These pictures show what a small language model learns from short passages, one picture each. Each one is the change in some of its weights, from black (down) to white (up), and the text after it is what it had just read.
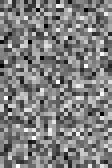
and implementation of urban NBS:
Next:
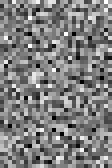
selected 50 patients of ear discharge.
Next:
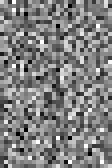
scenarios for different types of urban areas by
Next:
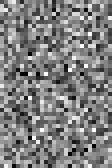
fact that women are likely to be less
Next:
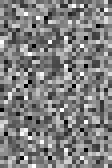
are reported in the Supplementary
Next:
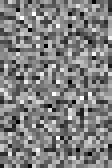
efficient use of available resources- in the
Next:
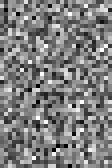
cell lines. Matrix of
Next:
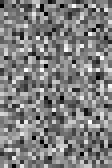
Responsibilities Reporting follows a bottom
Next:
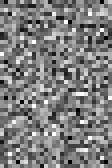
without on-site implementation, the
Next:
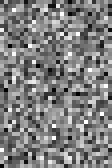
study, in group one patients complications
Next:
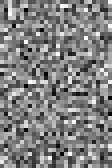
motor rules, such as velocity scaling
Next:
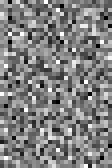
an uneven distribution at farming system
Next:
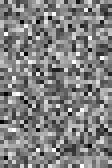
solution (Future) recommendation
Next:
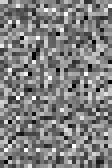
growing emphasis placed on practical teaching. To
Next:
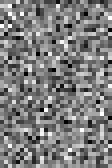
of Post Taylorism and
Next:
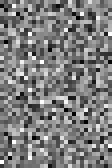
captured with SPSS version 23,
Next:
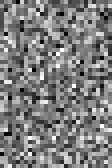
the blast wave problem through a medium
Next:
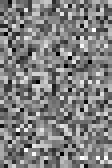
the main byproducts of the
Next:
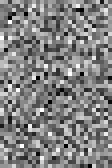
gradually accumulated DNA methylation
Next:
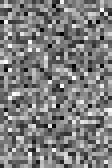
Arabia, Malaysia and Indonesia.
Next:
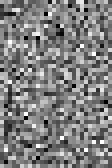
the form of a conclusion.
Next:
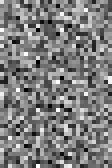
of both disciplines. There have been
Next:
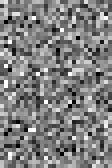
concomitantly consume high
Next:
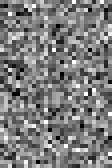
doubt, more political bearing.
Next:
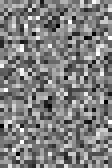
from monitoring data 14 - 1
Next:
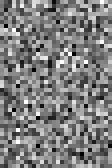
advised by several scholars to give
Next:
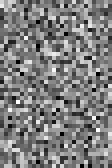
it offers unique features to serve its customers
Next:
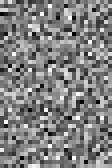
over a million images from the
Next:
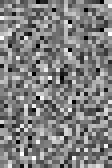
the different iterations for extensions of
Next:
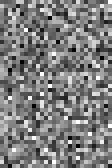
gingival index, clinical
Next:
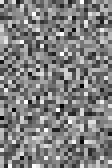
having full access to the actual
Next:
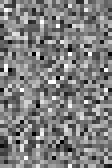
of algal filament to a
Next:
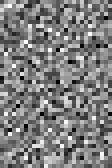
result of river flooding.
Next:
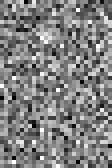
material viscous effect. The effect
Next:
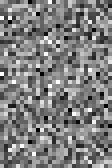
CO_2 and He, suggesting a
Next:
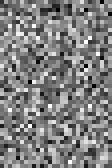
the one observed in the ice pack
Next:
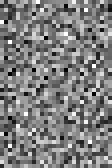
*Is it dependent on another platform
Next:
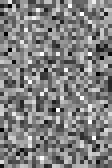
speak to determine if it's easy
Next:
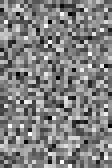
for Developmental Disorders, University of
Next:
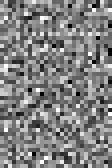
there is an uncertainty of Δx
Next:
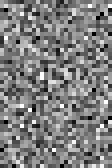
voltage readings on the ESP32
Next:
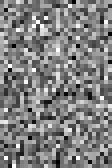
tympanic segments of
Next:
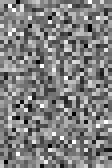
has little impacts on location decisions.
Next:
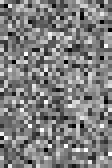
internal document, which **will not
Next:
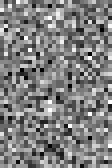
5. Conclusions This study has focused
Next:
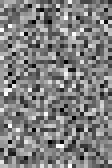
important role in the economy of each country
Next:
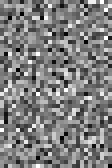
with the Declaration of
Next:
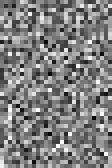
network functions at the edge of radio
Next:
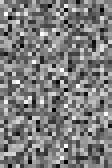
processing, and effectiveness of materials. By
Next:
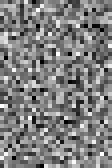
units 0 Haemoglobin
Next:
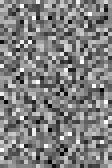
the constitutional conflicts of the
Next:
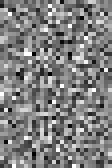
agnostic composition practice.
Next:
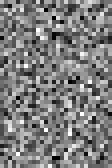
with lecturers to increased peer
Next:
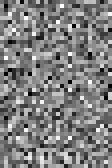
Nakano and Kamiya
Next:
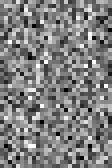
be for the actants? Before
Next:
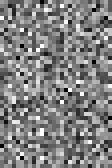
evaluation setting [2] for the
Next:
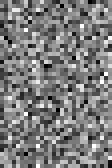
of CT (preparing for
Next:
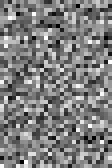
and lexical-semantic
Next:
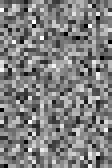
responded, resulting in a response rate
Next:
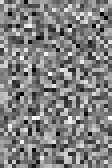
pediatric drug adherence.
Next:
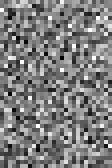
European Union have revised their patent
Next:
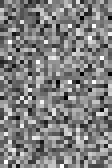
the HI tests on the
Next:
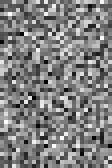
material properties and the flow stress dependence on
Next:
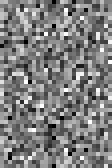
coefficients are interpreted as follows: -
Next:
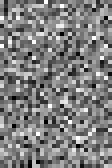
ownership [4]. The motivated factors
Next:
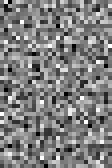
bypass or remove various
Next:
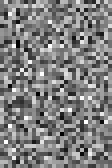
the Thomayer Hospital and the General
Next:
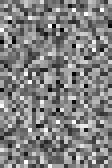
future. The subordinate
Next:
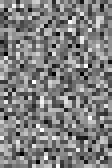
m when served by cell j due
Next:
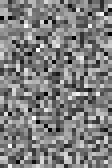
of aortic blockage that may
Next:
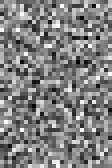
that fosters harmony,
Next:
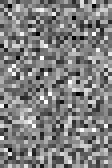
rapidly decomposes into products.
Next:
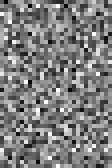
starting concentrations of the batch tests may
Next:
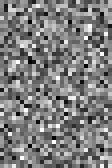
ensure a broad and diverse data set.
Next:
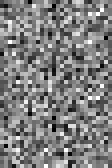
and in vivo is a
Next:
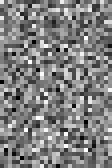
solutions under specific conditions. Additionally, the
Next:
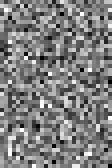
decrease for sewing speed of
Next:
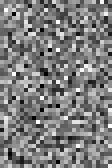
air-conditioning systems, ICT
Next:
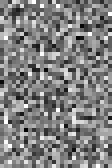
temperature gradient of 100°C per
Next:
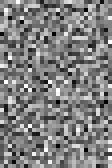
data, that antibiotic prescription
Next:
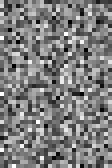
for 15 min), then washed again
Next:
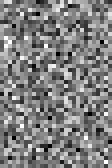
element in board effectiveness. Indeed,
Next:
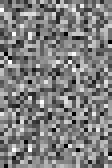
woodlots, with higher
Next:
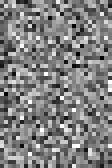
wt% Mg after which it
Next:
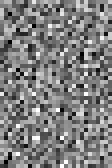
with the initial factor structure of the
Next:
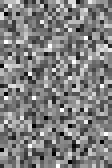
treatment (ATT) remains the first
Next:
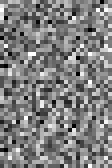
catalysis (IUPAC
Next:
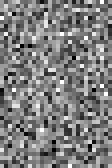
which serves as the basis for further
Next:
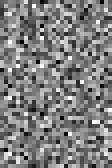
Composing Service Bricks and
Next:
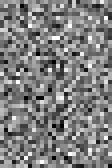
is studied and disclosed in the
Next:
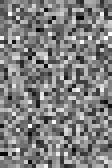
CE builds on a rich
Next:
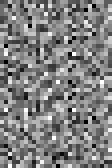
to be the goal is nothing
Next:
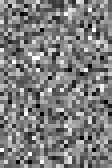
was conducted by interviewing a few
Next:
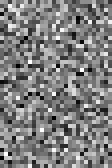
n.d.; Muratov
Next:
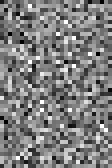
inequality constraint in which the 2D
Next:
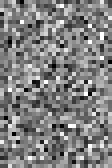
in or near floodplains because of
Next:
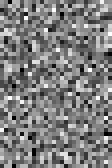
genus *Gambusia*
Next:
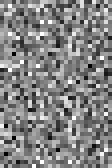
1$. Using Proposition
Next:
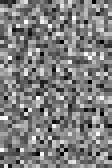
has two sub-components,
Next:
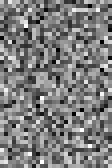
protein that belongs to the small family
